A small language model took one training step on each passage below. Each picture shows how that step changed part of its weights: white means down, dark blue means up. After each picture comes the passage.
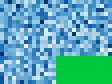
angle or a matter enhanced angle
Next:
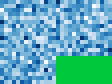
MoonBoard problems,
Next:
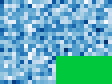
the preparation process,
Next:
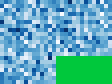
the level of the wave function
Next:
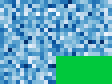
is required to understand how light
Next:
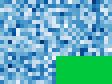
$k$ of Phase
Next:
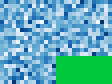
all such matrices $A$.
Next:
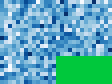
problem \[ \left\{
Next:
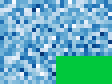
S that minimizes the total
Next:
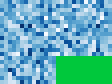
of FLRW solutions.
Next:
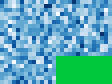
to the embedding problem. In
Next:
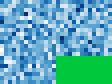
We shall expand around the
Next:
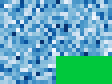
A hollow single-layer
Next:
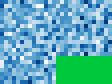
regression problems, both the
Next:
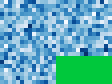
model, certain ligand
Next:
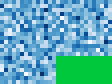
sensitive to the choice of the
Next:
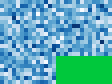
influence of temperature by adding the
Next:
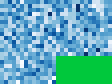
otherwise, can induce
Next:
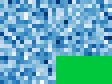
but the SNR of asym
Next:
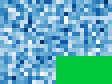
\end{equation} for
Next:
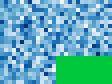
variety of 2D Stokes
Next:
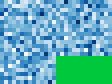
radial, axial and
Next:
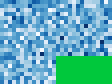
is to resolve depends
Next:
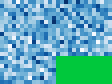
with $x\in
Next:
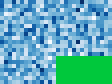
geometry ; Random closed
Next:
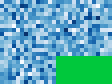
invariants of the hyperbolic metric are
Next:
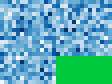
It is also interesting to note
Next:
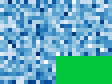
of radius $R$ and
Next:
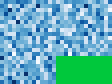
no knowledge of the data's
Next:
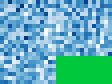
or a separate set of properties
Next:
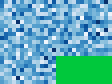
configuration space seems like an extended
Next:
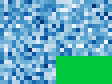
paired arrangement so that we
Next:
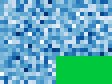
\\ \hline Total
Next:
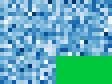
and $\ui_p$
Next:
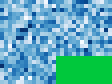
(CFHT). Our
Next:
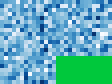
dimensions. More complex examples include
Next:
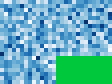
positioned above $W'$,
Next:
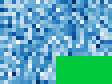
(enhancement) of
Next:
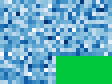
used. The one is Hilbert
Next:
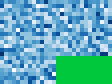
according to their own authors,
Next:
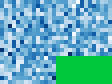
gives a series of Model 4
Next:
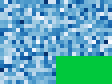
method and improving the method
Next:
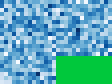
is exactly the solution found in
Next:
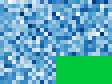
shock that penetrates
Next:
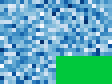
dex respectively, without any
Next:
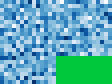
transmit patterns of hidden
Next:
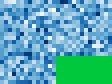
has a Stein neighborhood
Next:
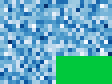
for strange quark matter and
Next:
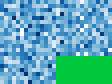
satisfied at the intersection of the
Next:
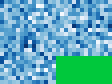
analysis, there does not exist
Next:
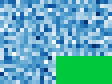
is unitary with respect to the
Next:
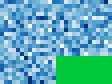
system state and input to reach
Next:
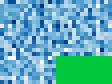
normal projective variety $X$
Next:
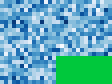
above in Schwarzschild
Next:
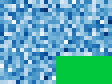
motion for $f$ significantly
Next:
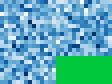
then try to make it
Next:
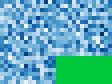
coupling parameter in the Higgs potential
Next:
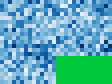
has low eccentricity and high
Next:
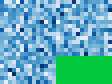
for all $n$, where
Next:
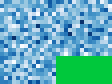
that we are given a
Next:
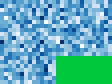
closer to the transition but
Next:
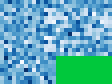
and by a sharpening
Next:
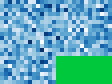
photons. The corresponding results will
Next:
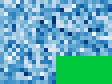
where $c^*$ is the
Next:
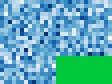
differences} between the twin
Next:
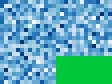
their stellar masses, estimated using
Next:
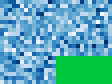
single set of regularization parameters
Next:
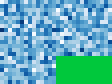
to which the latter are defined
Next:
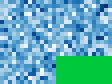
forbidden configurations. An
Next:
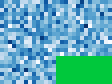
for j = 1:N
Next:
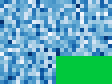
the induced metric $g$
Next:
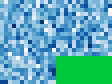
exist $i < j <
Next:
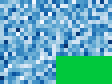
negative integer $r$, we
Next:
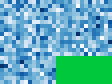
the maximum minimum distance of a
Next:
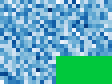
it is defined as follow
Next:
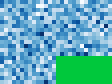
series, these systems have not
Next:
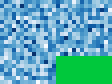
evaluate the results of funding
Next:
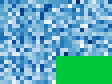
case. This shows that one
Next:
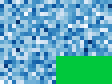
central hypotheses are that
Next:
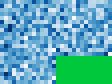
proves the first statement in
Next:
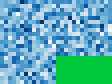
divide all terms except
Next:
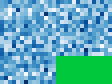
preserves indecomposable
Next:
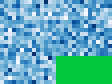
$\dot\omega$ and
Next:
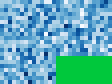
Practically, the series
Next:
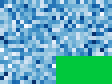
Dirac spinor space, where
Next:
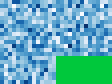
to construct DF qubits
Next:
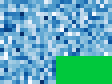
obtained at radio frequencies and
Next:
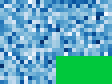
the strong-coupling fixed point
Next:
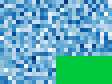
both input independent and output
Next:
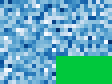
been obtained from simulations. It
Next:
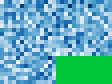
member of {\sf
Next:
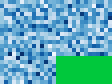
shift at charge degeneracy as
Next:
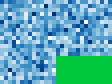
is sufficient to know that for
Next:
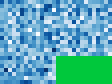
case. The concept of a
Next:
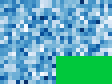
\linewidth} \centering
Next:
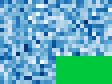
solution, obtained with the
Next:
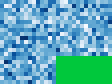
the high-temperature
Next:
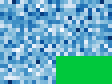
If $\geh$ is
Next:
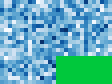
\end{equation*} uniformly
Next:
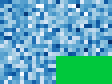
quarks, should be present
